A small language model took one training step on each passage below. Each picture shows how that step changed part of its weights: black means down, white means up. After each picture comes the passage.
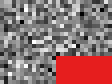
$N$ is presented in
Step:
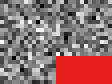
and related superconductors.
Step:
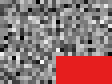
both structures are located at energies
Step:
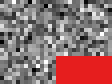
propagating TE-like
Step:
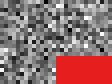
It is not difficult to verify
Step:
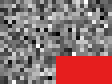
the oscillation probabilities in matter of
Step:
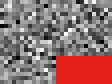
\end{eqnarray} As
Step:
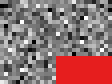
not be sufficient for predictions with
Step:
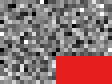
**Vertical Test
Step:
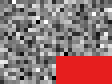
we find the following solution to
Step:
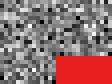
that a conic of
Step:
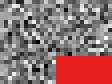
Acoustic data is recorded
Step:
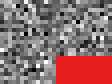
two-qubit computation such
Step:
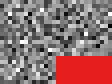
by the Swiss National
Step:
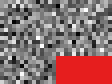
on the tendency of
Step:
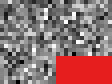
The BPS invariant counts the
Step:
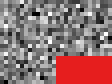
orbits dominate the signal),
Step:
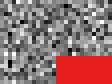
presents a description of the existing
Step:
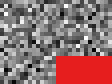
strategies by doing explicit calculations
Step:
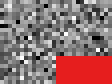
\end{equation} If
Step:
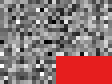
the galaxies start on circular
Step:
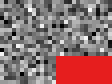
a detection. In an actual
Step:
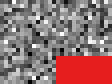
we want to maximize
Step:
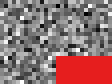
without invariant descriptors,
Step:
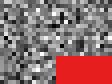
capturing the dynamics of
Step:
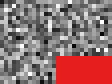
of Ch. IV.
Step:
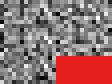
soft supersymmetry breaking mass
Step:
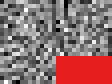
for the global VHS
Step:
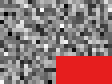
covering a path on
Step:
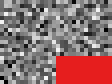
over its run path. This
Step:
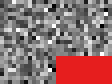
minimum harvested power requirements
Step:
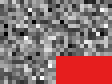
finite-energy field configurations that
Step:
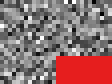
offline pipeline closely mirrors
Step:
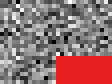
with highly expressive models.
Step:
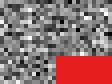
modes in the TMD
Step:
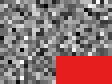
to unity retain their identity
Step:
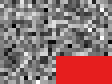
statistical accuracy and hardware cost,
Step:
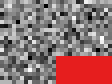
\end{figure} We
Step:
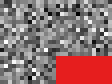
domains may exhibit order in the
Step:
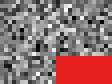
the SM corrections. The leading
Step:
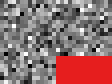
length in water tank and a
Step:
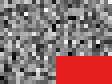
letter `t').
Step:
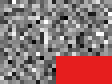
we make use of the fact
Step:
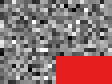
cases complexity is ruined
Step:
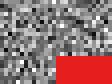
do for ordinary quantum mechanic
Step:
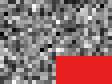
a SM-like Higgs boson
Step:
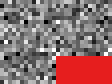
operation to one year later was
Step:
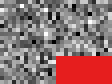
more metal poor stars in the
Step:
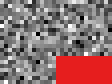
often opted for a better
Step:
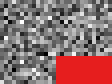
the stationary distribution associated to the
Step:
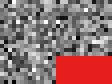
the dynamics exhibits a large
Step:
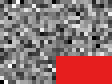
to the heterojunction.
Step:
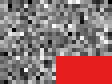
usually present in galaxies, which
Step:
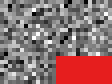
values for the Green's function
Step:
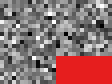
harmonic oscillator and the
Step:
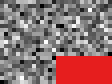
and title tones for different
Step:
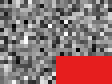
the $S_a$
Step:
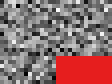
recall here that the transmission
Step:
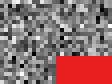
during the rise phase of the
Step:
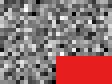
these strips even for
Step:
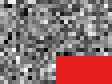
the line can be $\mu
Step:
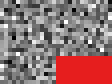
an algorithm computing all runs in
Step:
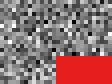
networks, as is the case
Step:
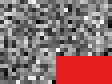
can combine the 3rd
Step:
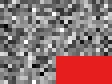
the events with the lowest
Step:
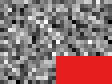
can either be placed under a
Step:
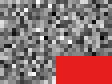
and use the orthogonality
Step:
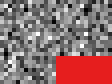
error introduced by the finite cutoff
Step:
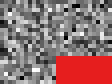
no momentum transfer to the surface
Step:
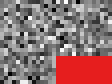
not contain logarithmic singularities at
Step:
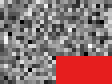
constraints is maximized by
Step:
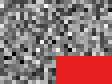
the interventions; but
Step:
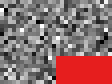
Rearing population =
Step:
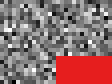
wire. The quartz
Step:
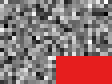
EMT. Our results
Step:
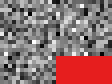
is confined by computer power
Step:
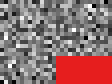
walker motion. The
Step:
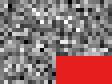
checked whether an event has
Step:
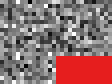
as \beq H_{\rm
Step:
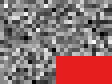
(parallel) to the
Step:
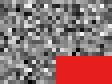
curved meshes, or
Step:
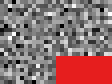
other authors. Neither are
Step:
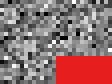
in Fermi fluids (or
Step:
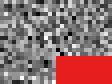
compare the reference circuits.
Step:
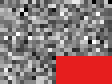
may be expressed as the average
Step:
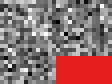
of the accident; and
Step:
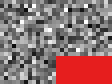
representations of the quantum mechanical
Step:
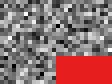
possible. From the Hamiltonian
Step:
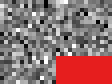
under steady-state conditions.
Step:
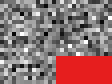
to describing gravitational waves using
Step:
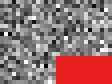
powerful tool for {\it
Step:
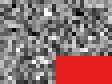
Horsch, and
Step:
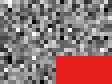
its low-frequency spectra
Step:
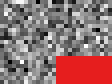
may bring the execution time
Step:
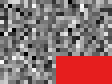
information about elements of a system
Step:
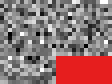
supercurrent through a quantum Hall
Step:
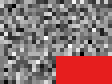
in a number of ways.
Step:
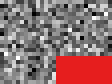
average spatially to zero. Their
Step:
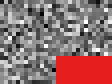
given by the coupling constants.
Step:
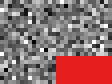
above this line can be made
